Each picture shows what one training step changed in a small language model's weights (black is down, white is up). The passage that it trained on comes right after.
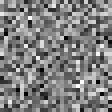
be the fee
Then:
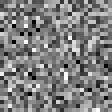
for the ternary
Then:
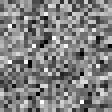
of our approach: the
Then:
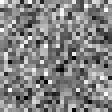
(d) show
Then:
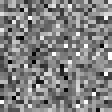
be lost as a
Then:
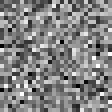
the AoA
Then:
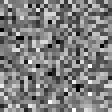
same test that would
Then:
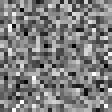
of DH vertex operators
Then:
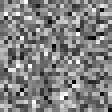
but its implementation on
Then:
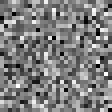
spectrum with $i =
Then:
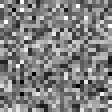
the scale factor as follows
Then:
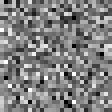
have more massive components with
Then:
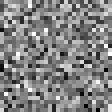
and necessary for studying
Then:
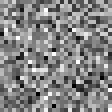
unit length), will
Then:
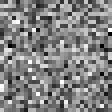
composites present
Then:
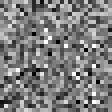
was employed to
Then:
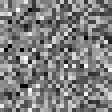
The second summand in
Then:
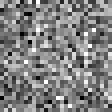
(color codes)
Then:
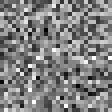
the Fermi energy and zero
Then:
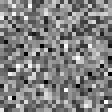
with. Theses
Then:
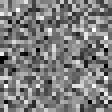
The Raman
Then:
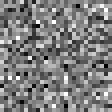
The Baikal
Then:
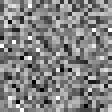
and time lags have
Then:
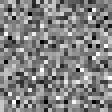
expanded by a
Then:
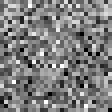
and advected in
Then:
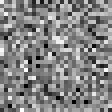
would be limited by the
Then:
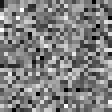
old SNR
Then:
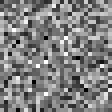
the mode choice model,
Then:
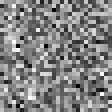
is where the DE
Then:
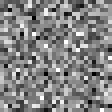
absorbed by
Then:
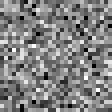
as long as cells
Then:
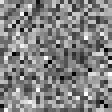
using Coral Dev
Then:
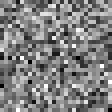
some clustering with the
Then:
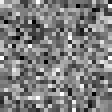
reduced graphene oxide
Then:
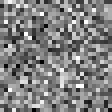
sources of this spread
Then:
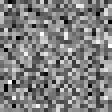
of Designs
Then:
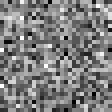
m_C$) and
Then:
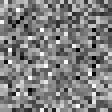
We conclude that this
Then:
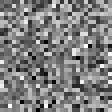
the photoionization
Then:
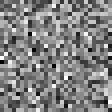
the electron spin is
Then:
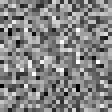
which become large at the
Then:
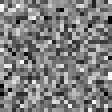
Hamilton's equations
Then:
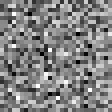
in order to avoid its
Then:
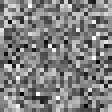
and can be extracted
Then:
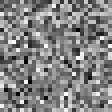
the case of the
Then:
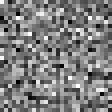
compute the expectation
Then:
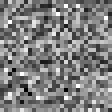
the upper bound on success
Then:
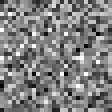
an optimal sampling rule
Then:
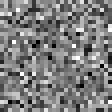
The number of representations
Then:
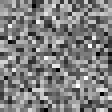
to express the pure
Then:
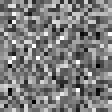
in the transverse
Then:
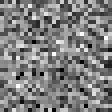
side longer than
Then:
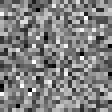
our control strategy is to
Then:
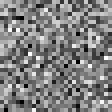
which comes with the
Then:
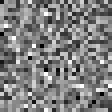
classical correlations reduces to
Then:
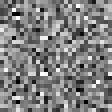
again describes the
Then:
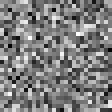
Alice's partial
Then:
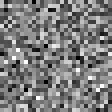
below the critical density
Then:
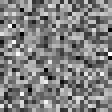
of field stars and
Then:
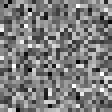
20\% unmodified
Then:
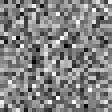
to measure adherence
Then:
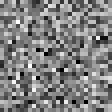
not independent: from the
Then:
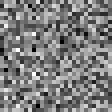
help of current densities
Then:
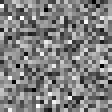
fact, the network to
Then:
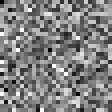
dynamical system is
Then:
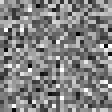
temperature gradient in
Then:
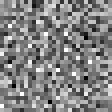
to the radiative decay
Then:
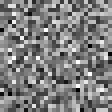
in the inset of
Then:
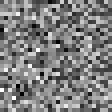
we consider for state A
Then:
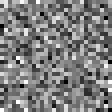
PZR is
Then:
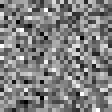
3 is between PA
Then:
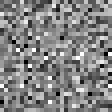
the effectiveness
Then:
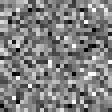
\abstract{ The electronic
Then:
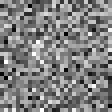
about crystal symmetry,
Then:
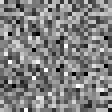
take account of the strong
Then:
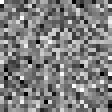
parallax and
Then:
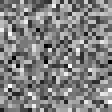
the hamiltonian eigenvalue
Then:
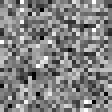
a few. A development
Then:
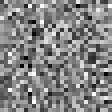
to be in good agreement
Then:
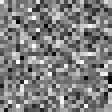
axis. Each time
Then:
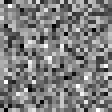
shows two sets of factors
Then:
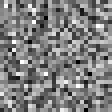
in which the white
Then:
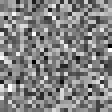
when addressing the
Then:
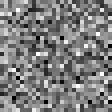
The motivation
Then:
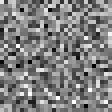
appears to be much
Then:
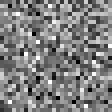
related to the cross section
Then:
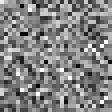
volume are considered which
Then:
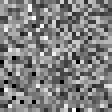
studies, which are
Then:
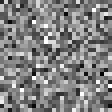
electric field can be written
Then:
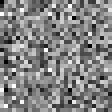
a result, uniform
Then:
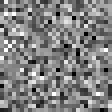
or turbulent-,
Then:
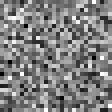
can encounter point
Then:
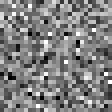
with permission from
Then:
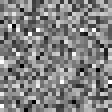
of Leicester.
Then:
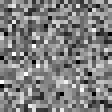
in flexibility
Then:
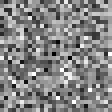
correspond to the accuracy up
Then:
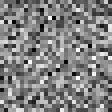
contrary, the
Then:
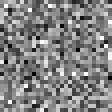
based approach can provide continuous
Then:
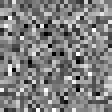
techniques.} There is a
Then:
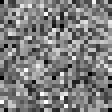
steps instead.
